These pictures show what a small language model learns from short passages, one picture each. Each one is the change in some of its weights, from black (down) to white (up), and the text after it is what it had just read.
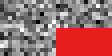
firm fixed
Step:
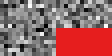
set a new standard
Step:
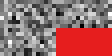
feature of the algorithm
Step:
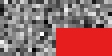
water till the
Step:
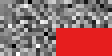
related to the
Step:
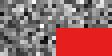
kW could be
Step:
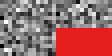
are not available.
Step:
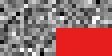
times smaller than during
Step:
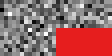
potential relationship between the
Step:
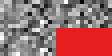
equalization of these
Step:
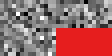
through simulations carried out
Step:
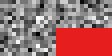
well than on individual
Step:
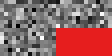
answer this
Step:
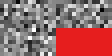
numerical factors above
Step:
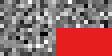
excluding the
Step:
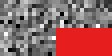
gives an increase of
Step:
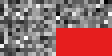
numerical data for the
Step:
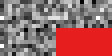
from a range of
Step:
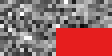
see that when the
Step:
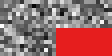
is close to an
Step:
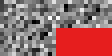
the equation developed for
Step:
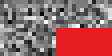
number of training
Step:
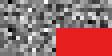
the AMI
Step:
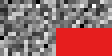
prediction problem as
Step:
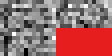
general way because it
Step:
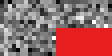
deposition of
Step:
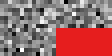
granted us
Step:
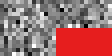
other clusters and galaxy
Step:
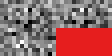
phase of the
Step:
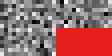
the Awareness
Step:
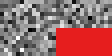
are the highest within
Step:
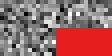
knowledge and developing
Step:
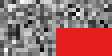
To ensure that the
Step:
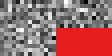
those detected by the
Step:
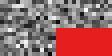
transition into the
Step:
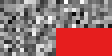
more than 15
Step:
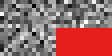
enhancements will
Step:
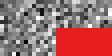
further studies.
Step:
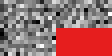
the equations at
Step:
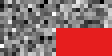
point optimum for
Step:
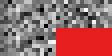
variation in Europe
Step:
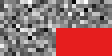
(left column)
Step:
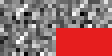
models with physical
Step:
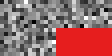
classified in the
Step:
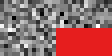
to increase the
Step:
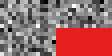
"have the
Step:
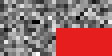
the work during the
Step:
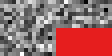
than the total number
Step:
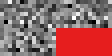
of the Au
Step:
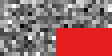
When a Simple
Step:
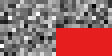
source for product
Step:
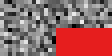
consider include{:
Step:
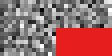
course on
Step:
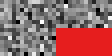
score of
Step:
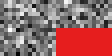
introduced by this
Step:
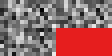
up by a
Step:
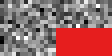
yield under chemical
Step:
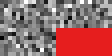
shows the same
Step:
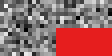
length have been
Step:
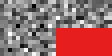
measured from Rain
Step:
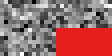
4D theory,
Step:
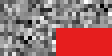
energy is plotted
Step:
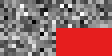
a charge and an
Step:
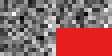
in students' academic
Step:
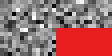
BS and
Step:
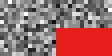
which valued
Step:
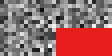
stress in the
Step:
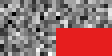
air runs.
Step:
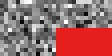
Similarly we
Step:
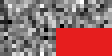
mixed states.
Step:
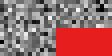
the black hole
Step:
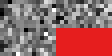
consumer but the
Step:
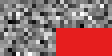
group of 3D
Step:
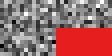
mole N
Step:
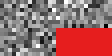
which corresponds to
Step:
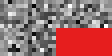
suppression of
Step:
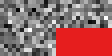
the late
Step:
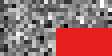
in the DSC
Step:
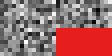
in the system is
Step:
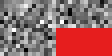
then the construction of
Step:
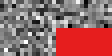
the largest.
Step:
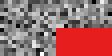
grade and
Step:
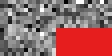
m \leq
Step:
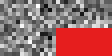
neutron scattering measurements
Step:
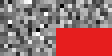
Table IV shows
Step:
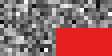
represents an upper limit
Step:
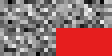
designed and performed,
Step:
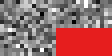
will introduce the
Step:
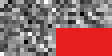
and pop-up
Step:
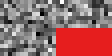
preparation of
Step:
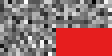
region to have access
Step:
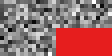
the matrix P is
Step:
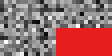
the measurement of nuclear
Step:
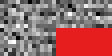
keyboard as
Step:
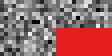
the observer
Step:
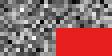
achieve certain goals
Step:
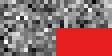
experiment, the
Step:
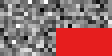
a different color
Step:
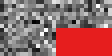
the marginal
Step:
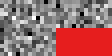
several atomic
